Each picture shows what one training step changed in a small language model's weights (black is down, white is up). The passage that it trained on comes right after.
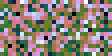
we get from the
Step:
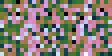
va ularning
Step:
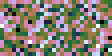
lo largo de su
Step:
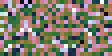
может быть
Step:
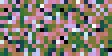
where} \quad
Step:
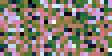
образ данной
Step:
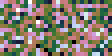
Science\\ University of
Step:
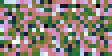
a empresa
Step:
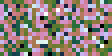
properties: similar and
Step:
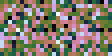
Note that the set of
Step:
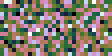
afectos al ser
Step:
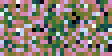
for weak approximations and
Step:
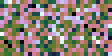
but uses some methods
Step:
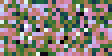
fields along $L.$
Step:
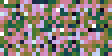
of the problems and
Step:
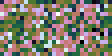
the characteristic polynomial of
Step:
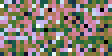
we suppose that the
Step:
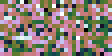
transfer. It can
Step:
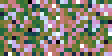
wekt helaas
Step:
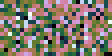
controlled FDR
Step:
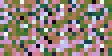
травы, как
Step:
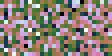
cette langue.
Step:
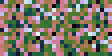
is easy to give explicit
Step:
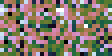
who also proved it
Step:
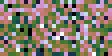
of Forming a
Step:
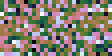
exists \(h\in
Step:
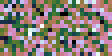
se estende
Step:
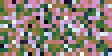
+ w,$$ where
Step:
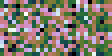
in fact a linear result
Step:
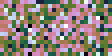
réponses de
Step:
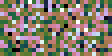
Puig's argument
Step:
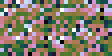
was constructed can be
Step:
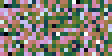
strong law results for
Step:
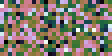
that there is no
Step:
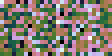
analysis on manifolds.
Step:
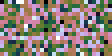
Results: the
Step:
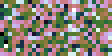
e, b q /
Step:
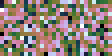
a qualquer
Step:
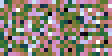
va iqlim
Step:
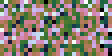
obtain the stability conditions
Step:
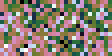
der Module
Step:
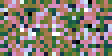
and three monitors
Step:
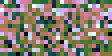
families over the open
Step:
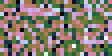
have any cluster
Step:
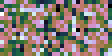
the transverse directions
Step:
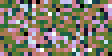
thresholds do
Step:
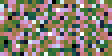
written as:
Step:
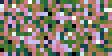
prove only that ${\bf
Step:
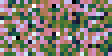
symmetrization, and
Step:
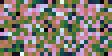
beginning of the
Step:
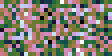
to school and
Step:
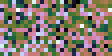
Proof.} Similarly
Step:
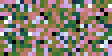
between two solutions of
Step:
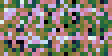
this end, it is
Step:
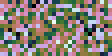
ценности в
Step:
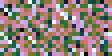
individus porteurs
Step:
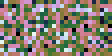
points is given in Proposition
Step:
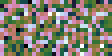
function $\phi_{\hat
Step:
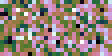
esa bu —
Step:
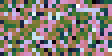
the rank-set of
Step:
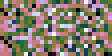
dengan produk
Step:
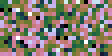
dan tidak
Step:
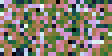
one vector ${\bf
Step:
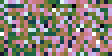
a common point.
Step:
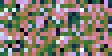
We identify the
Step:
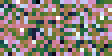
f$. As an example
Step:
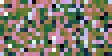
full responsibility for
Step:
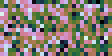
yielding a linear system
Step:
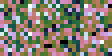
real solutions on positive
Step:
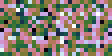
inequality, it can be
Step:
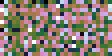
At this stage
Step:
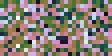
saturated with
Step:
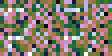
entered to
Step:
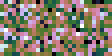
$C^*$ algebra
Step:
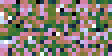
of complex numbers and
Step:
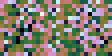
asesinatos y
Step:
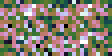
solving a system of
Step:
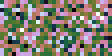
Hida measure} if
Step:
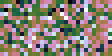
fotosensible y
